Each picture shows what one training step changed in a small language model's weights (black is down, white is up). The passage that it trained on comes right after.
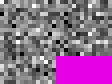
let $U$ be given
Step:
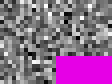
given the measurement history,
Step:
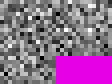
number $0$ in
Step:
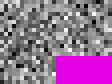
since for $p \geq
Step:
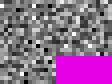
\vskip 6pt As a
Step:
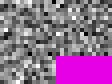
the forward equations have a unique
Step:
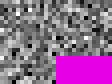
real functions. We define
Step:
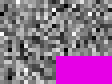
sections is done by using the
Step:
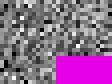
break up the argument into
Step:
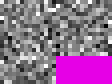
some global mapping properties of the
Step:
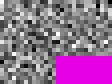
two W-neighbors
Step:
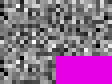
factor then is equal to
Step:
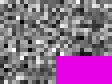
solvers for the convex,
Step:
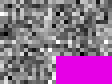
not uniformly (nearly)
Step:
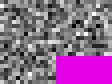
Let $\I$ be an
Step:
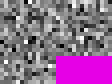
the customers that
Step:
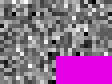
direct sum decomposition: $$
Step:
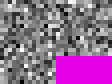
be well behaved. The
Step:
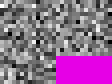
solving PPDEs is the
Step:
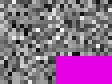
solving. The most efficient approach
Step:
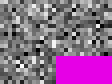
variety is also shown in this
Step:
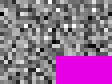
1\leq t \leq
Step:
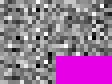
DE DONNO
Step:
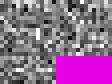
the field size $q$
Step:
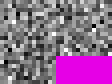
adopted for our
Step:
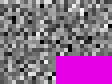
a way that these linear
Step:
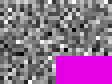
$r$ such that
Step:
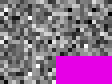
Gunnar Staff
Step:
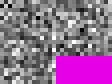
\circ \lambda$, where
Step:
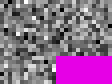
induces the earlier identification of
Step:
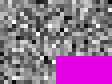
show for $\alpha \geq
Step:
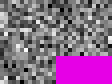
The set of locally finite numerical
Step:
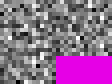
$GL(2)$ family
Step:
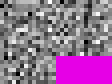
\end{equation*} and
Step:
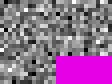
that \begin{equation}
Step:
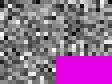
its behavior under specialization
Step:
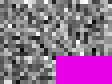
on $G$: the metric
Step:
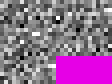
= 1$ and some
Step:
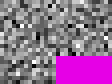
$\Gamma'$ to one
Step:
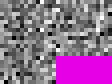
aux \'el\'ements
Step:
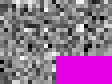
the state $\psi$ on
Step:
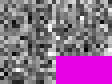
of $\mu$ under
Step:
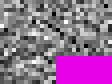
Finite difference methods for the
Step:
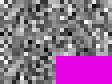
\tr \left(
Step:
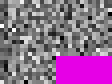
providing efficient and accurate
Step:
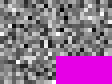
technical. For the sake
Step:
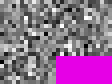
of all double cosets
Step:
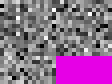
sequence is equal to the
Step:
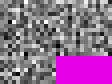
a numerical quadrature rule of
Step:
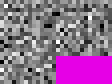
\cap U$; \item
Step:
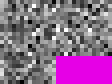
problem completely in theory. This
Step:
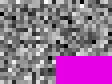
that we identify a threshold at
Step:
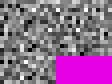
que si nous
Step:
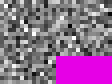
B_i \backslash
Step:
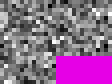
The distribution of the loop
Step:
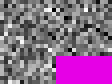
handle the short-tailed
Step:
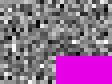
$r$ without choosing all
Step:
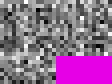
of $\Ga$ generated by
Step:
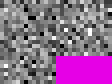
differential operators in positive characteristic}
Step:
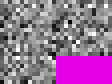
space-dimension, such that
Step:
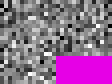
proof of monotonicity for extended mean
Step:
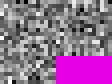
the {\it rim
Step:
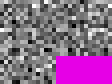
\mathcal R'$ before $
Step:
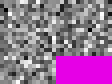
contraction semigroup or of a unitary
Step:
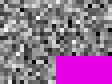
right a.i. if
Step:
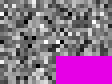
\] \noindent {\bf
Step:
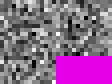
the full system. This allows
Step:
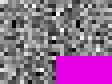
paper we ignore a
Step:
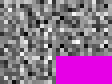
$x$ up to time
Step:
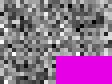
Applying this approach to the current
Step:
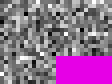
proof of the proposition, because
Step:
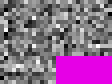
Passive particles do not
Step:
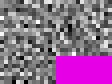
Neural Networks where
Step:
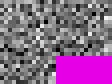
$f_n$ are
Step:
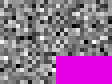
\mapsto x + 2$
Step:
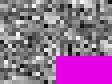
the rule. Similarly, if
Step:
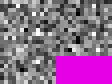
is smooth, our adaptive scheme
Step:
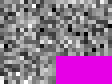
where $C>0$
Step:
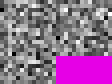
and there is no edge from
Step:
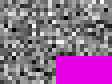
will prove (i) and
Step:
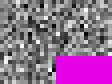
operations $x\im
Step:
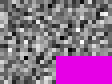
The same argument works for
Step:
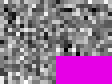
depend on $C$. Consider
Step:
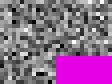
$\mathbb G$ on
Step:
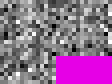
moduli spaces of Lie algebra which
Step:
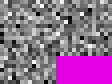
only kind that can have
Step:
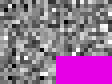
contact vertices of a copy of
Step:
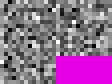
will be discussed later.} Other
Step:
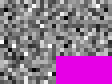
knowledge could be used to speed
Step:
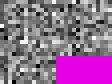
each disk and each disk contains
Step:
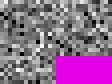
$V$ that are
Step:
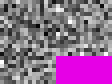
our piece of evidence for
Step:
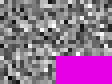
associated Cartier divisor on
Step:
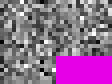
of two lemmas, we get
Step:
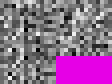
plot the numerical solution,
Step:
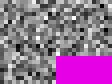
remove Leopoldt from
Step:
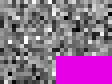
zoom of this region
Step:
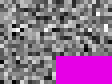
any $\epsilon >0$.
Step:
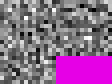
of $I$. We conclude
